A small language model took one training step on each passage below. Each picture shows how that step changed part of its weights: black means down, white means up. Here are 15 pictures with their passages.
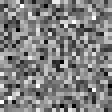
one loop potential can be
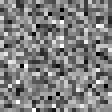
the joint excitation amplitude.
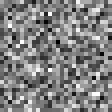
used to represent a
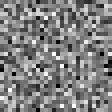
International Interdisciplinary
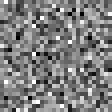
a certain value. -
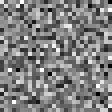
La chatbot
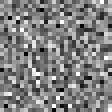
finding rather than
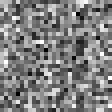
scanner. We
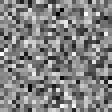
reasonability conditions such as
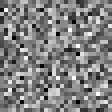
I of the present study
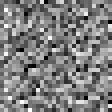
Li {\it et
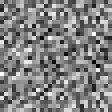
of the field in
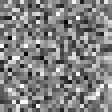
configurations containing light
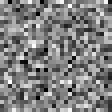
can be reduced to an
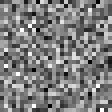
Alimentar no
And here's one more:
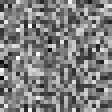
Journal of Medical
